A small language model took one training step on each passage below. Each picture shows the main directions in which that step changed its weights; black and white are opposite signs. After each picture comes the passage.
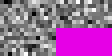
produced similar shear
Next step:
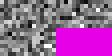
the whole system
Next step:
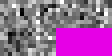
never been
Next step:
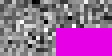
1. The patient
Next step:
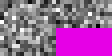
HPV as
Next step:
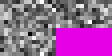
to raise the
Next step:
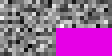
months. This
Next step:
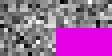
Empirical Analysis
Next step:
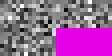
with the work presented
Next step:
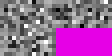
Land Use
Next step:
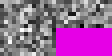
of the current status
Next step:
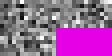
model after iteration
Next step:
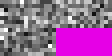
improving thanks
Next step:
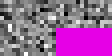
carbon and glass
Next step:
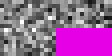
of 1 mm
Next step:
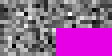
features of each
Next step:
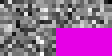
factors, including
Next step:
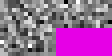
choice and use
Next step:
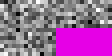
many different systems.
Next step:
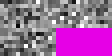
performance. Engine
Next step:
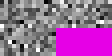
research new is the
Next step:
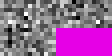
thick. For the
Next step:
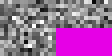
scheme and
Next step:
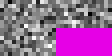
organic matter within
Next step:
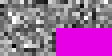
movement and
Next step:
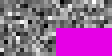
are input layer,
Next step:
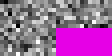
population The calculation
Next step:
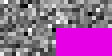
- RNA
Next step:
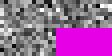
spaces, such
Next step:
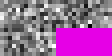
Density of
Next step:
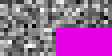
regional scale and is
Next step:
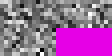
an international organization
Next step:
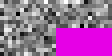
those regions the
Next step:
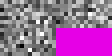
criteria that must be
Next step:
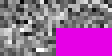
to the decline
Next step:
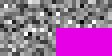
years ago,
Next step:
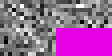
during EDM
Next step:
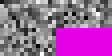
security, and development
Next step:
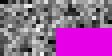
determine the 50%
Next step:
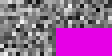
were also provided.
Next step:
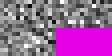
respective amides
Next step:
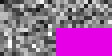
to enhance the production
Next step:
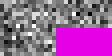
that the EV
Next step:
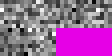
most effective strategy in
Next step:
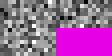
a system that is
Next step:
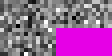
time instants for
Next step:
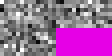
network architecture
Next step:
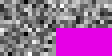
the following knowledge
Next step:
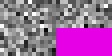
domestic product
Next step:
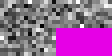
CNY as
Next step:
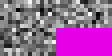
the pivotal
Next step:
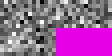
music, although
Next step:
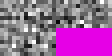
was 11 days,
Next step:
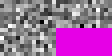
Until December
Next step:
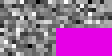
has become a
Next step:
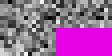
steel parts
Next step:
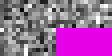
the total source represents
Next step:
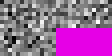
research interests include
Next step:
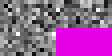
TLE now
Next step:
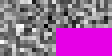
be a good
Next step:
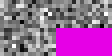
sum of p
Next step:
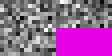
be easily
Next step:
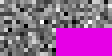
small remote
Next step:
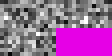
an important role in
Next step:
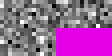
past, there used
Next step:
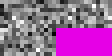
and power of the
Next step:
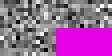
innovative national growth
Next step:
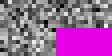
characteristics - to sustain
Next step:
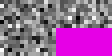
fossae of
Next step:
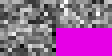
of the same variable
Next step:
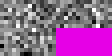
findings, blood
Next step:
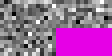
dry condition. The
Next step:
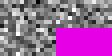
has a major
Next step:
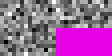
a closed
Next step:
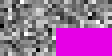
meet the desired
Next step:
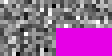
been observed with a
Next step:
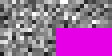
that the instrument
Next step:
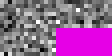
Table 3 presents the
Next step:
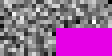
is to examine
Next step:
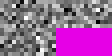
however, it also
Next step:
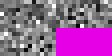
two arms.
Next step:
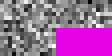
the amount of
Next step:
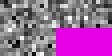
technologies, emphasizing
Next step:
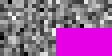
views expressed in
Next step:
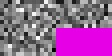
IPR -
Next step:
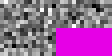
been selected. The
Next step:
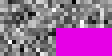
regulation is
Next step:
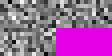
change (Fig.
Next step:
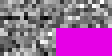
was obtained from all
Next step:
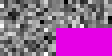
not forget or
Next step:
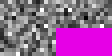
vast for the
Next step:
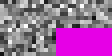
in the present study
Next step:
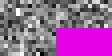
to resume the
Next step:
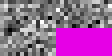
Test, one
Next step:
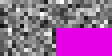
through the creation
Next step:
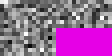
on training and educational
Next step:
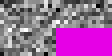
such as the
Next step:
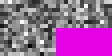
of new and existing
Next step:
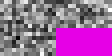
the information it
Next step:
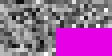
works. The
